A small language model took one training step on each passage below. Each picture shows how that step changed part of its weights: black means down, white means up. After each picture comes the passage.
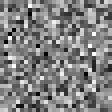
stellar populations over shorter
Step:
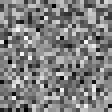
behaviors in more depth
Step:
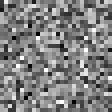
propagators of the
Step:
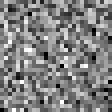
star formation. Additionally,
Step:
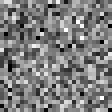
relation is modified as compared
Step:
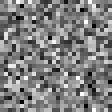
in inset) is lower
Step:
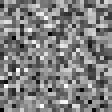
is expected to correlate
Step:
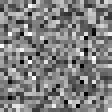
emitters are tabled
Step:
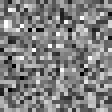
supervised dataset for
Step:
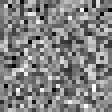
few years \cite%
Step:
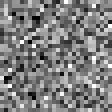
spin down as they
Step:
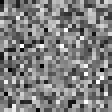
the Einstein model for
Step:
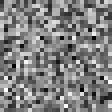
each diagram, quantifies
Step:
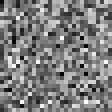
the control laser maintained
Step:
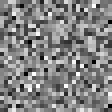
magnetic soliton formation
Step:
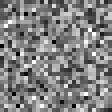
equation (the Stokes
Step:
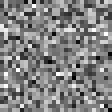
be in place, can
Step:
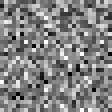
is required. Such test
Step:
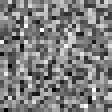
range still spans roughly
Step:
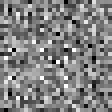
system might issue to a
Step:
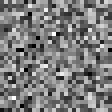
interesting opportunities in the
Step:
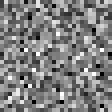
whether even more accurate
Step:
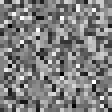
In this work, we
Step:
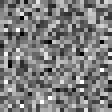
It is also possible to
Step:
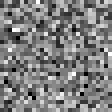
On the left, results
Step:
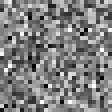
day for the three levels
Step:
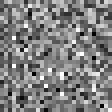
sharp DF but also more
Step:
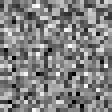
for the traveling speed
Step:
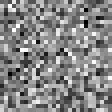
\be (\partial
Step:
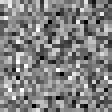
After reaching the
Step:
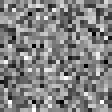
resulting underlying and observed distributions
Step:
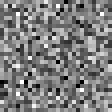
eventually replaced, the
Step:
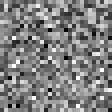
are constrained by Lorentz
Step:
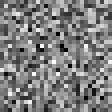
quarks (see the
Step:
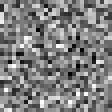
from scattered light
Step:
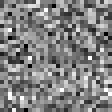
takes place in a very
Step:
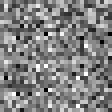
are some of the
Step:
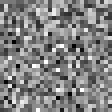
of mean area per
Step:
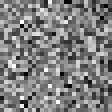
without any curvature are
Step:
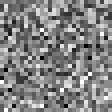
of the fields to be
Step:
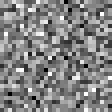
between January
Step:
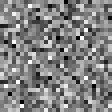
transit spectroscopy will require
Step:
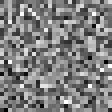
$k$ can partition
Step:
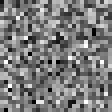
the same intersection point
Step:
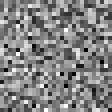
may lie in the gap
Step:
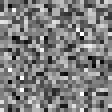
their spectral intensities
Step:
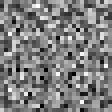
for the TEK
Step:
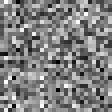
multiplied to the
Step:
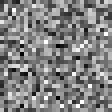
which essentially corresponds to one
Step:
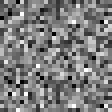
0 V, where
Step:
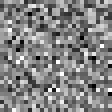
simulator that approximates
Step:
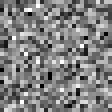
and DS exhibit magnetic
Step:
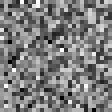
Development in Information
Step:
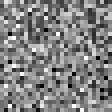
qubits results into significant drop
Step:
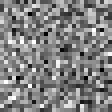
or even a cold
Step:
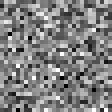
is spatially located in the
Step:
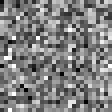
the total parameter count down
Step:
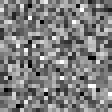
large directivity errors at
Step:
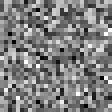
pairs, with yield suppression
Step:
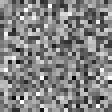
become unreliable
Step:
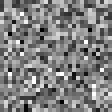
a role in both and
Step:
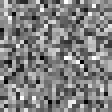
the electron as it
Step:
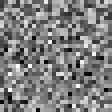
$L$ in precisely
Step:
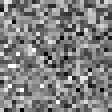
to its end. This
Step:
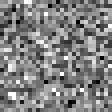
is observed. The finite
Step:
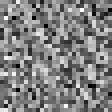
several peak values. The
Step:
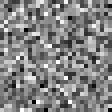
multiverse. We choose
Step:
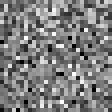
of spin measurements on two
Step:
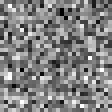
achieving such a goal
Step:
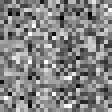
effectiveness and efficiency of our
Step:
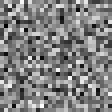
supposed to be the
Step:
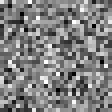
completed in the time
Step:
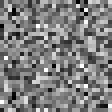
first three cumulant
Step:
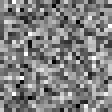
surface is then encoded
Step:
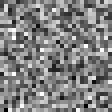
we give an overview
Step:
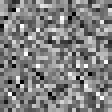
{New York,
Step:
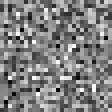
issue of the progenitor
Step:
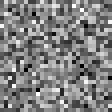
implications of the
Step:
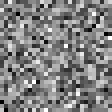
and $a^+$ into
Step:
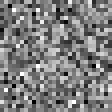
the dispersion of electrically
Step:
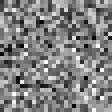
(RMS) errors
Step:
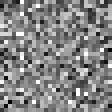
Michigan Center
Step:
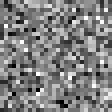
an evolution of the mentioned
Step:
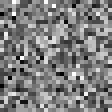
of {\it one stationary
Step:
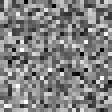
able to achieve such a
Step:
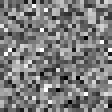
be easier to
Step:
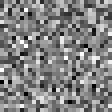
where each sensor is
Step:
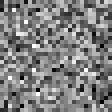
more accurate estimate of the
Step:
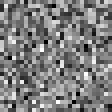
CMB models from the
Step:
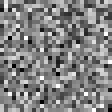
designs where another power
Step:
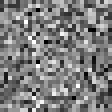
high-order calculations of
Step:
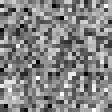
the gauge fixing is
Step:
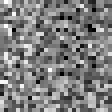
length is 20 cm.
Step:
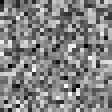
the exterior region
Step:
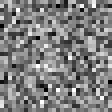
well separated from all of
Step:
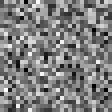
If for the experiment,
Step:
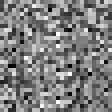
corresponding to the observed
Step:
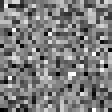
us that the difference in
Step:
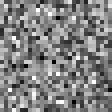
any of which produces a
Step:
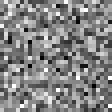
process is very complex.
